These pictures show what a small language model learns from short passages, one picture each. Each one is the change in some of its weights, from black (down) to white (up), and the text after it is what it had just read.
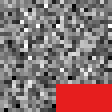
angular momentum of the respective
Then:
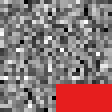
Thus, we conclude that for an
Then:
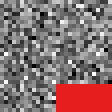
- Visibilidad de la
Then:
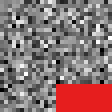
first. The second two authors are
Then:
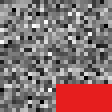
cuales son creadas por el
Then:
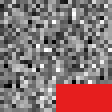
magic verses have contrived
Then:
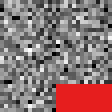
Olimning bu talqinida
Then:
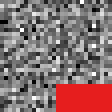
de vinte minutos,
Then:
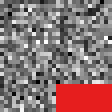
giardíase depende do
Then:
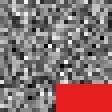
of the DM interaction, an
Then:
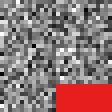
tizimni rivojlantirish
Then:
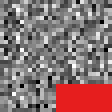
to produce the background prediction.
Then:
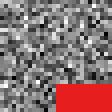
case demonstrating the need of new
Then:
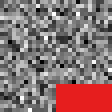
the whistler and ion
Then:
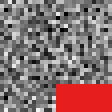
Substituting the
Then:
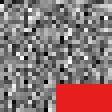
was done for a series of
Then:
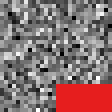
the chord connecting the needles.
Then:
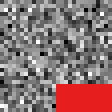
the norm-penalized
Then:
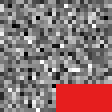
E$ can be uniquely decomposed
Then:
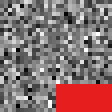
the GCD. This is trivial to
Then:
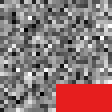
0. \end{equation} If
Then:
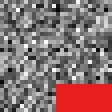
generalized input state dependent deletion
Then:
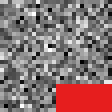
heating and cooling cycle as well
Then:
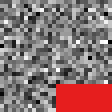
my word and I'm
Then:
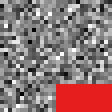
zu, sondern auch die
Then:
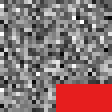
produto em contato com a
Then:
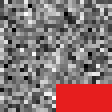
the traditional XOR-based
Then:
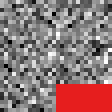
\} $. In view of the considerations
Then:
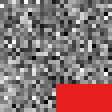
$C_p$ independent of
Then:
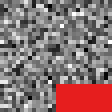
e suas operações,
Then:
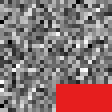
a monoid structure with unit $\{
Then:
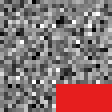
di ceramica fine non si
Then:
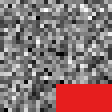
mais segurança e
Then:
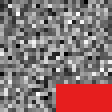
proceed by induction. By
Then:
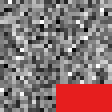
as $\omega$ itself. To show
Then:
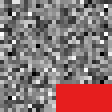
some geodesics in~$
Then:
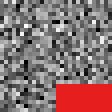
en la Argentina.
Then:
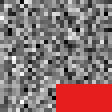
$a_0>u$ the first
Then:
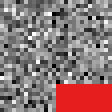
+ \langle \Lambda_{m22}
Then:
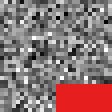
In particular, Section 1.3 is
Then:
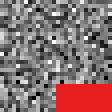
planteadas se realizó el
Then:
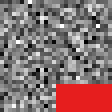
as soon as two such distributions are
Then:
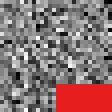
model Hamiltonian and the
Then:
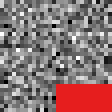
representation of local zeta functions through certain
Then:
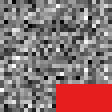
spacetimes $\{(Z\times
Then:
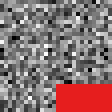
и техники РФ
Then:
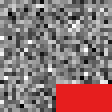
in 2014.\footnote{Here, we
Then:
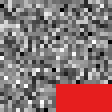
burn for trillions of
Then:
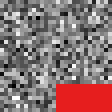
Industry Geology
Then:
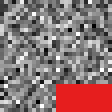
promotion campaign was
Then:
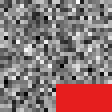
energies. \end{abstract}
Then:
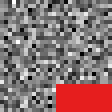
at $S = 8$ frames,
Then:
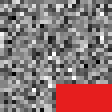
$\hat f\of{\cdot;
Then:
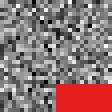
(\S 4), it follows that ${\cal
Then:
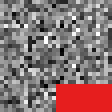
al. Envelhecimento
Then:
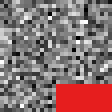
$8$, we obtain an analytical and
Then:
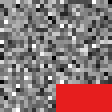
Masalan, programmistlar
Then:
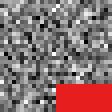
is obvious in the smooth case
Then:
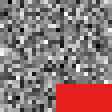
\bbt \times_\Bbbk
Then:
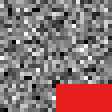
cultivar, ou seja,
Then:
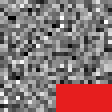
ya da “*scholarly
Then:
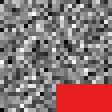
a partially ordered set $J$
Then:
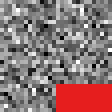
- shishaning qorishma
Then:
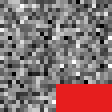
қилиш маросимлари
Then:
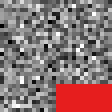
are almost equally populated. We
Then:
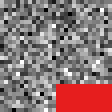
1 was used to model an RF and
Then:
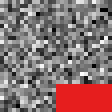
reflective decision-making
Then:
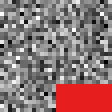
Darslarni barcha
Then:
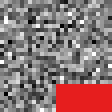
Sh.A. Paxta
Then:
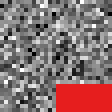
ideal gas law with
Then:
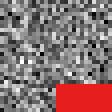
case the difference between two wave vectors is
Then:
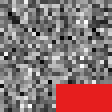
the mean waiting time asymptotically vanish
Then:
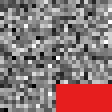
QR Code, com foco em
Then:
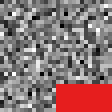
Let $D$ be an effective
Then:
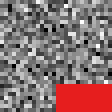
and, ultimately, to the
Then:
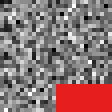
sahiptir. +3
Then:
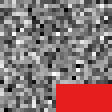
by $\eta^2$ we obtain
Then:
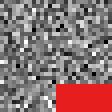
only vertex in $S$. If
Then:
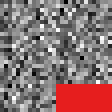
en leur sein par les
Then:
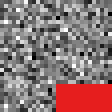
ham mumkin, boshqa
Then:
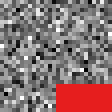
pdf of the K-factor is
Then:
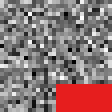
an approximation of the denominator of formula
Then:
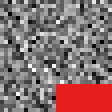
at the particle's current space-time
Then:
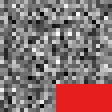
donnera un aperçu sur
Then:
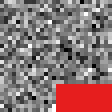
X-ray pulse profile analysis
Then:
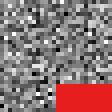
It implies that the left reflections are
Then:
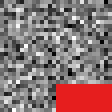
повышает их
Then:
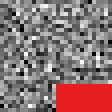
show that, through an appropriate
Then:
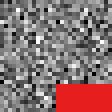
Plate, SLM:
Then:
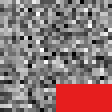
then we have a functor \beqn
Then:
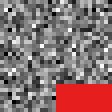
extra repulsion force (right
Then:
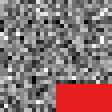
captura de aves na
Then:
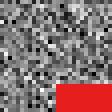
use of their elements. They and their
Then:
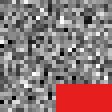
Ph.D. candidate at
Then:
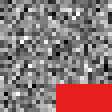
Bm. That's because the function
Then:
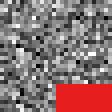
lo cual podría ser un
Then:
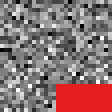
1. **Konstantin
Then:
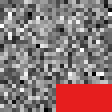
multi-components KB systems
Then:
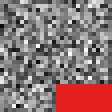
have been implemented. This correction is
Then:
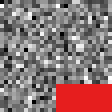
initial condition $U_0$ from equation
